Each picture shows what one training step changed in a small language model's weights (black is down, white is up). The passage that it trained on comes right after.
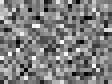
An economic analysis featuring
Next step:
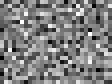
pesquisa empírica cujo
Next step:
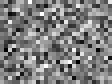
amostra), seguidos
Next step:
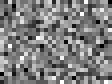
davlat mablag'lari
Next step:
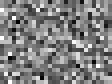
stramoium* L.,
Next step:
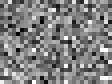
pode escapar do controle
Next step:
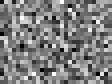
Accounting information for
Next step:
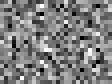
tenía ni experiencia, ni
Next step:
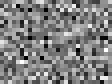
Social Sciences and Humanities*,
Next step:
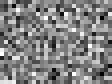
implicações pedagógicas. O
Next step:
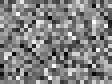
у Києві Та й
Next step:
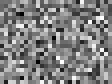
хотіли і думати
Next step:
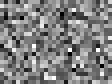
akurat dan transparan
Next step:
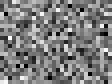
das concentrações. Para a
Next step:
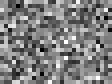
million to \$60
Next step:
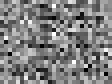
a Política Nacional de
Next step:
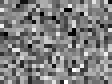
qo‘llanish imkoniyatlari.....
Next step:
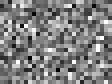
parte integrante do desenvolvimento de
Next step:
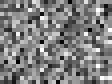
divulgación. A partir
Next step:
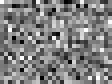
situaciones hace que se tomen
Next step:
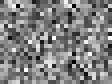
ahamiyatga ega. Mehnat
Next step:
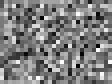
aniqlandi. Xulosa
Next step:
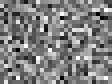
referință [5,
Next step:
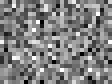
Oil Refinery.
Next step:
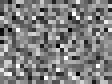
bir dalillar, bilimlar
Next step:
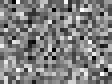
tushunishda yordam berar edi,
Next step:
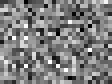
Bakanlığı Talim ve
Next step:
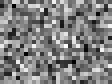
bir xil ijtimoiy tizimda
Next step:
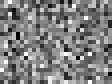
individus en général.
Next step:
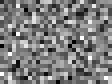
Una introduzione al gran
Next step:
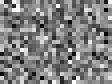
cet article, le rôle
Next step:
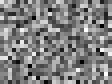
interactions entre les différentes
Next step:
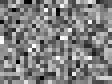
cu transcrierea
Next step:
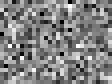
Abtahi mahmil,
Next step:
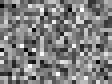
Para ello se recopiló
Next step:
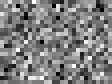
11. Justificar la
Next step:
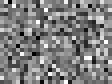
Consumer Protection
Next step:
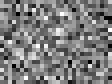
for the upbringing
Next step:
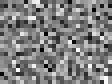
het hoofdproduct
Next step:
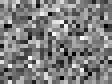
No primeiro quadrante,
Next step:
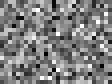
los residuos desde el Sur*,
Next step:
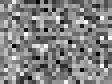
багато позитивних
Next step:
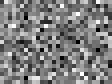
ее в наиболее
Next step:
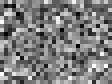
Ульріха та В.
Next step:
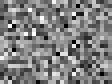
Wie oft arbeiten
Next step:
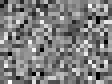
nou, protejând
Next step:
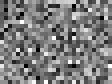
valores de base para a construção
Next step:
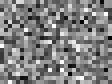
o acervo exibido
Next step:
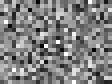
şîn, bertekek
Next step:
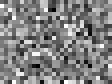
tennis*, praça
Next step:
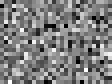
bo‘lishi insoniyat va
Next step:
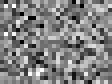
с чем нельзя
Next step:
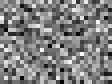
puramente percutido,
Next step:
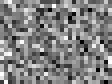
и других финансовых
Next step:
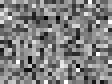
ayuden a pasar de la
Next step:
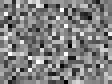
qilib aytganda, bu
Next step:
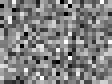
réussite en un ou deux
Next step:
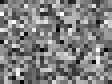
wieder zu finden. Dies
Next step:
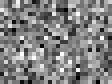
Járdemshi parabola
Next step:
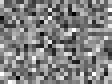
brengen. De kern
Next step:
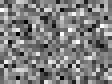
- Sorokin,
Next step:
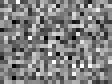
beradilar, hattoki
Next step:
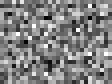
bosu, necessitando de
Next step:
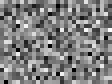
faoliyatining asoratlari,
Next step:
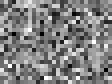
busca e apreensão,
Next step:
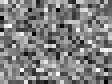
The aim of this study was
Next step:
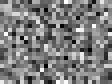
tavsiya etiladi. -
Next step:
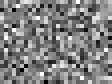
düşük olmuyor,
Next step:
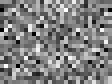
o'zicha hal qilib
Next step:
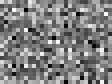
кириб чиқиш,
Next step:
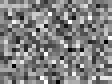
prosentase penurunan
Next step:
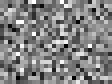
und kontinuierlich
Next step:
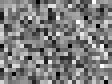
научный лексикон в
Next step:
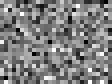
para corregir y explicar
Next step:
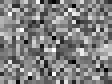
va shaxsiy rivojlanishi kabi
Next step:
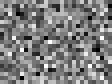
компетентності, яка забезпечує
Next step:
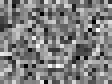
в произведениях Е.
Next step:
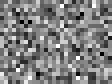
Бухара, Узбекистан
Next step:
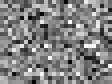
с чаем общим
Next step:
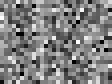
15.3. Controlla
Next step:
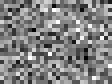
de a-și stabili
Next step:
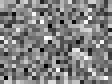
van drie verschillende
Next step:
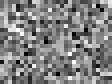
de comer. —¿Y
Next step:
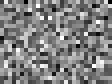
control y garantizando la
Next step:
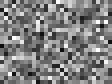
a los temas políticos y
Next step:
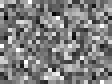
malakalarini shakllantirishning quyidagi
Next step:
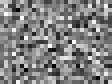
isə Xudadır.
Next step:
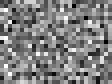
aparece en el Capítulo
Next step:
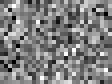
риски развития территорий
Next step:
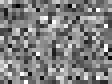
menen bir qatarda
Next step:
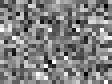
цілей статті
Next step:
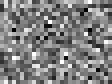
flancos. A aplicação
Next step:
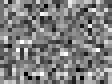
projetos. Aqui,
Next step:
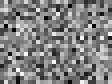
tekniklerin kullanıldığı
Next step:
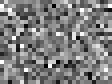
традиційних каналах
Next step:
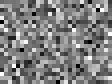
Orphan Works and
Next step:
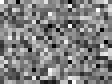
как фактор образовательного процесса
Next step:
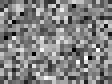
asociadas a un aumento de
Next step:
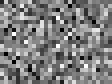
of the American Society of
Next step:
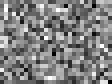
adsorção de água
